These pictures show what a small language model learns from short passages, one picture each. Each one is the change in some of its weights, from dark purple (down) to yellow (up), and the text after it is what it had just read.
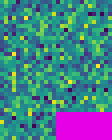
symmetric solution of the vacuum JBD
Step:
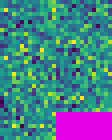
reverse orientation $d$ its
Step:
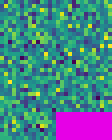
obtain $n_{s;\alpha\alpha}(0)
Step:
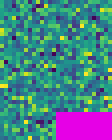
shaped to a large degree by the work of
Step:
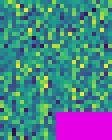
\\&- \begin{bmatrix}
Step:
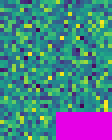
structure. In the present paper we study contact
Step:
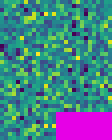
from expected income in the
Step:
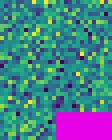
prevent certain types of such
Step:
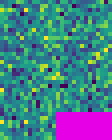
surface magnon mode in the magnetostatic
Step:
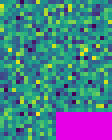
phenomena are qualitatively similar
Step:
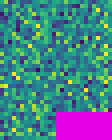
the TPC, a good knowledge
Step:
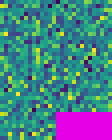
IEP-G for a given graph $G$
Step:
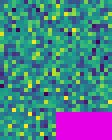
of Hibi \cite[{\S1 e)
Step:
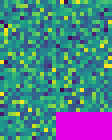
array theorem]\label{2t2} Let
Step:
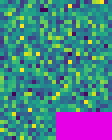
is the inclusion, in the set of
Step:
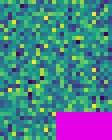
ability of GAER to correctly
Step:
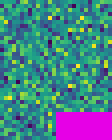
and our isochrone technique
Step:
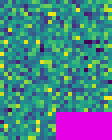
may and may not be supported. However,
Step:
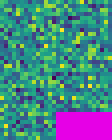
CopperDroid [13], a
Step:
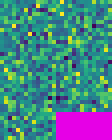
b). To artificially introduce the
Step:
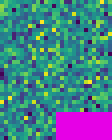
reader's convenience, we state
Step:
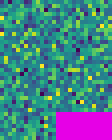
VPE has a negative density and by
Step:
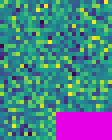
factor $S(\bf{k})$ in Fig.~\ref
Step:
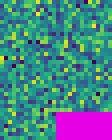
with dynamical Wilson fermions
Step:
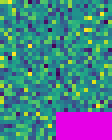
replacing the water/air
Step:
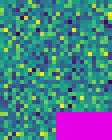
the solution to Eq.~(\ref{Eeq0})
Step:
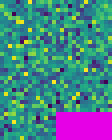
the above has empty intersection with \[ \{
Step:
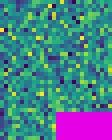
and one subtraction are not consistent with
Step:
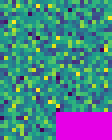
11$. This allows us to solve the
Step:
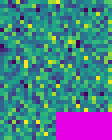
otherwise. Then one has $-\partial \phi
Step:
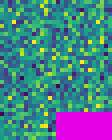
Mater. Chem. C\/}
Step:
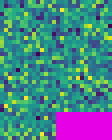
very natural to consider a more general family
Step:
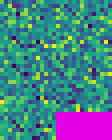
Now set \be\label{9}
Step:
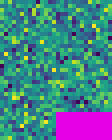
fluctuation field $f$
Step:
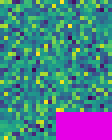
terms of winding numbers \be
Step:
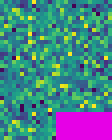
database of lung nodules on
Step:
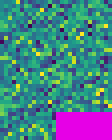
a functional relationship between the
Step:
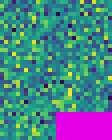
(z\in \mathbb{C},
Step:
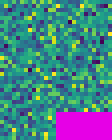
The LSP ``other''-type
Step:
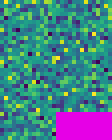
Recently, it was found [25] that the
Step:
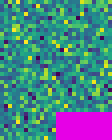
from \cite{bbs}, as follows:
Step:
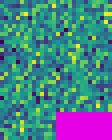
\lambda_n)$ be partition and
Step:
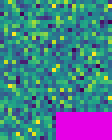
different and frequentist method, involving
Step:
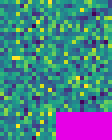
. \end{cases} \end{align}
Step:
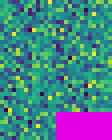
as done, for instance, in
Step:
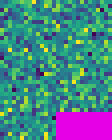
Noting the fact that $|x|\geq
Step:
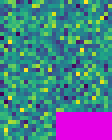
$B\times F$ with the metric
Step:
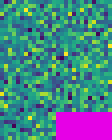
introductory exposition, while his second text
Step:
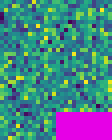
reconstruction models are sensitive to
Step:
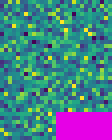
by \cite{Nakamoto3}, and
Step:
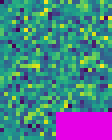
chemical potential when $x_{ws} <
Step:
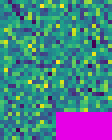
\caption{Performance of
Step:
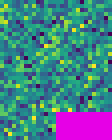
Eisenstein, J. P. and
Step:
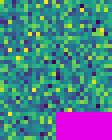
proved that consensus is reachable in
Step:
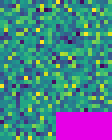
that the exceptional set here is not
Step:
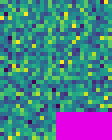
electromagnetic and rotational fields,
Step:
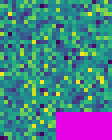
meson (photon) direction in the
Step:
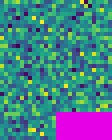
resource producers. This latter effect
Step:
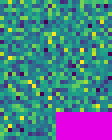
that we used included lines of code,
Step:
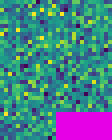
the trilepton invariant mass
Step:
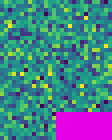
Biot--Savart law
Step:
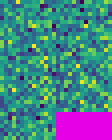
are left to the reader.
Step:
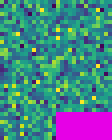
backscattering interaction corresponds to a
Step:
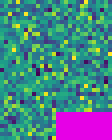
\cite{Duan1} Corollary
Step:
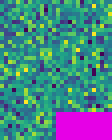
\cdots \subset H^0(C,{\mathcal
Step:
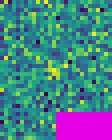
which hyperfine component is being measured
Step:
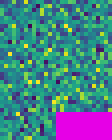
on manifolds. IV. New properties
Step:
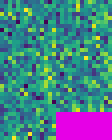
The red dashed line indicate the
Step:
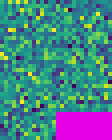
the edges, a {\em matching}
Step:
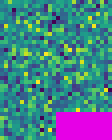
for all the SR elements in this experiment,
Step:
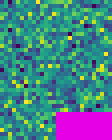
via variance-reduced iterations in
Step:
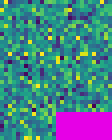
is rare in most civil applications.
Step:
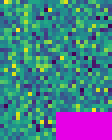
\eqref{stochastic-sys}. It
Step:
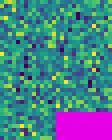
for single events at a time only. For $M
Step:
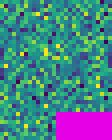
in the sequel. \begin{lem}
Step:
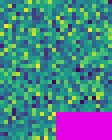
dips for $B_{ext} \ne
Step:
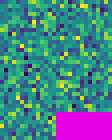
map the rest-frame 4000
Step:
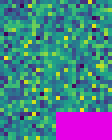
simulations and testbed results, as had
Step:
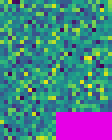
point of care in low-resource
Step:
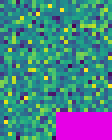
to $z\sim 13$. However, in
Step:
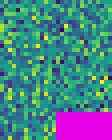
properties of the topologically protected surfaces
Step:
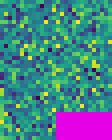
Recall that Lebesgue's
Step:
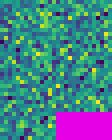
a logarithm, by the
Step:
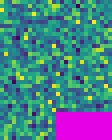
Vilonen in [{\bf M-V}]
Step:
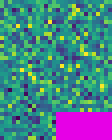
on $F$ is required. As a
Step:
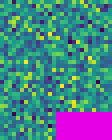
This indicates that the methodology used within this paper
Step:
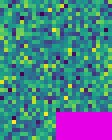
Bay Area (Guangdong),
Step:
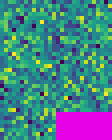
opinion dynamics that leads to collective
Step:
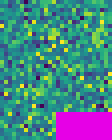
= 1 AU. We also choose $\zeta =
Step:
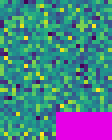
in general constant in the family.
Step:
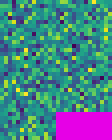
$\eta$ mesons in the final state;
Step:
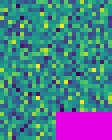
and in $u_{x}$ for any $x$
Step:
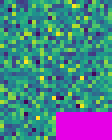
$\aleph_0$-tame and
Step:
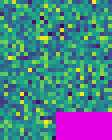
complex conjugation refers to the standard
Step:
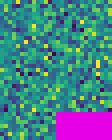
this to find a recursive formula for the number of
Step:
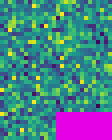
increase with $r$, reproduces the
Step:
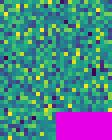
\begin{prop} The surfaces
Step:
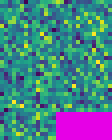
AIC. In the case that the simple model
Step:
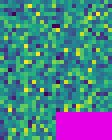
for any holomorphic mapping
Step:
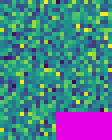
& \succeq & 0. \ena
